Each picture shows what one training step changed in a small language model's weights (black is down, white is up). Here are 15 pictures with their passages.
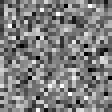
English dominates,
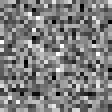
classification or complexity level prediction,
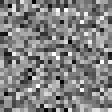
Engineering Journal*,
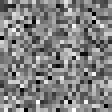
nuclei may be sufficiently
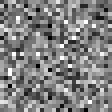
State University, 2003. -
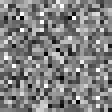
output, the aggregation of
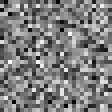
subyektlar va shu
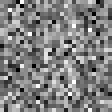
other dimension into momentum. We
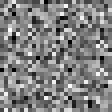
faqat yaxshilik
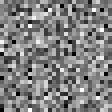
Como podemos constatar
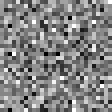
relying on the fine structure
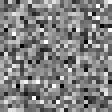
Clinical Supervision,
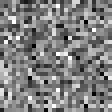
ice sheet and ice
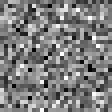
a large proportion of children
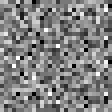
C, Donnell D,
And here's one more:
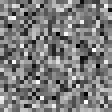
of faculty members among
